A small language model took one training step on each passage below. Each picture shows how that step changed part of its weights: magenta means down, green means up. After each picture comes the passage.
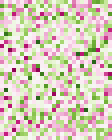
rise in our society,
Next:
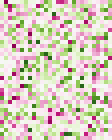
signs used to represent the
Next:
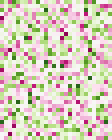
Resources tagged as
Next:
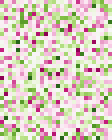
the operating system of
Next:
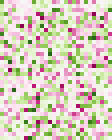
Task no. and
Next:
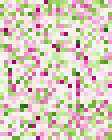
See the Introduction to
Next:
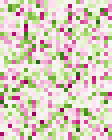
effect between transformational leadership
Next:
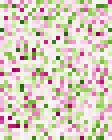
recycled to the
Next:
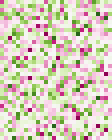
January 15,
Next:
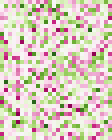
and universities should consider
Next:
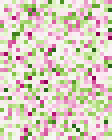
to be adaptability.
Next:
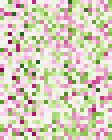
greeting politely,
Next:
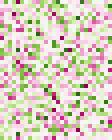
two non-fused
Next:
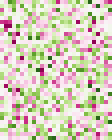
By adding winkler
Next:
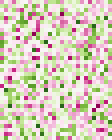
the scientific community should be
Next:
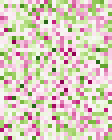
and appreciation again
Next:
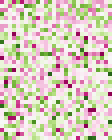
plant species at pot scale,
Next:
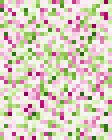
in the Table.2.
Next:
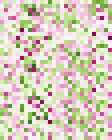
to reduce the use of
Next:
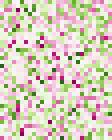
on label, while the
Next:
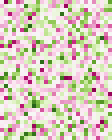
carried out to determine the entire
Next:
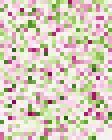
with provided examples,
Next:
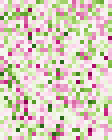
OF THE CAPABLE
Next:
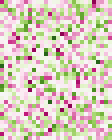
respect, Economic
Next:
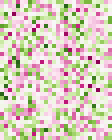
quality, sensorial properties
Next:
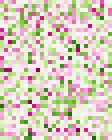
the platforms of people who
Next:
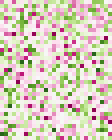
the amount of loss will be
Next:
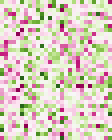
committed to joining
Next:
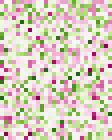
them, we can find there
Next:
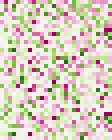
cases the decomposition is
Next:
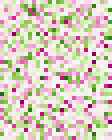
to be realised, with
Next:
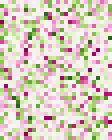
can be achieved by integrating
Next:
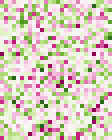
the real challenges and among the
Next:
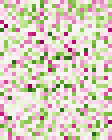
signal norms, is not
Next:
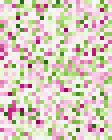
1. Illustration
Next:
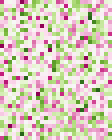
biomass and the competition
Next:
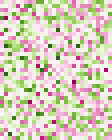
height of 100 m for
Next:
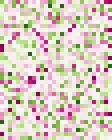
is likely that MMC
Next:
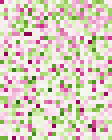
fabrics, have been
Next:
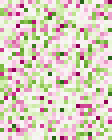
digital currencies and
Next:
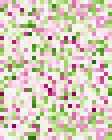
with a linearity error of
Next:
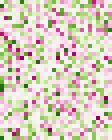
Purple Red
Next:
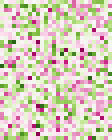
of the bronchioles
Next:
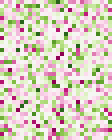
immersed in a visual
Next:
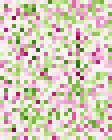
in future sustainable energy systems,"
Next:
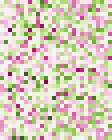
walls. Further
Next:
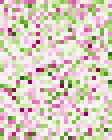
women life [2].
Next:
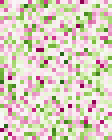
girls) by
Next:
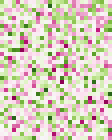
is constant in a certain medium
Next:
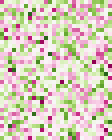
all the inputs received by
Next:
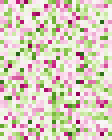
thalassemia and
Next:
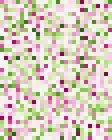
the explanatory variable has
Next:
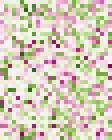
for various values of the
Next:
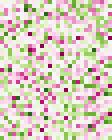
would be required to do the
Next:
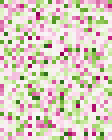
superparamagnetic properties
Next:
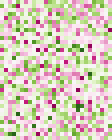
PPG takes up
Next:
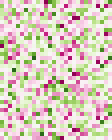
Strategies In
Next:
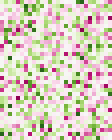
based on the discovered
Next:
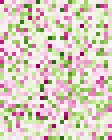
minutes Ineffective
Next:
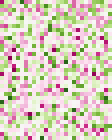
125 buildings,
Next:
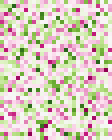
to liquefy the
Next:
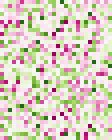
aims to update the field
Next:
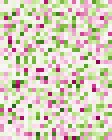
Planets, but also
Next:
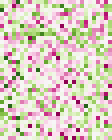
that vertices x,
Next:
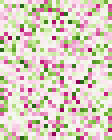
and physical stress can cause
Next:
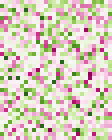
Department of Crop and
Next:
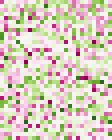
this respect, on the basis
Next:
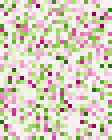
bias, no consort
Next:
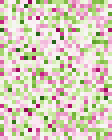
moved to others,
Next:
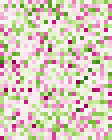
and a focus group discussion
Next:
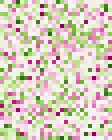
is twice the high concentration
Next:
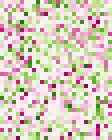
controlled manually;
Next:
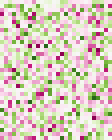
pruning, some model
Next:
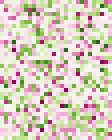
to the Berlin
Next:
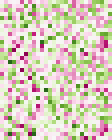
increased hormones after
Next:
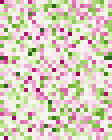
patients with stage III
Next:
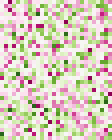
a bundle of technical
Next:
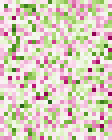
in its life cycle but most
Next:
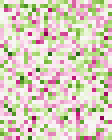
of the stage performance,
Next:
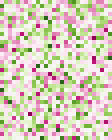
Tyne, a region
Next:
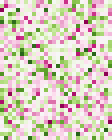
strong and weak acid type
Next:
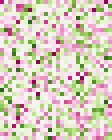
possible T QRS
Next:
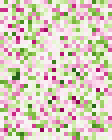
only applicable if the
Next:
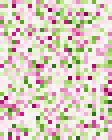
(for the tenure
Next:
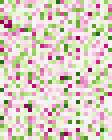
These may include issues related to
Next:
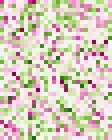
no conflict of interest to
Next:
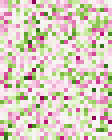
setting the transmission
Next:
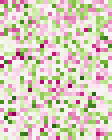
threatens the fruit
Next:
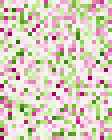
its trade links
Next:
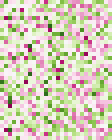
Nuclear Engineering,
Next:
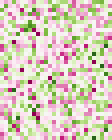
with regard to a potential future
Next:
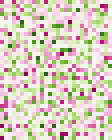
prominent inner
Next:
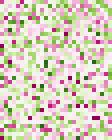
resolved and the
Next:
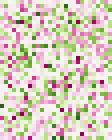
exteriors. It
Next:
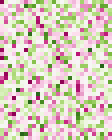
bridge the skills
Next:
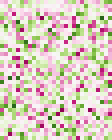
wheel chair system is
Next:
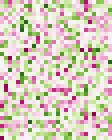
dysregulation in the
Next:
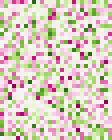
Antibacterial activity
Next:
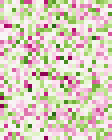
According to researchers, CL
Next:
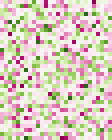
fluoride (Wang
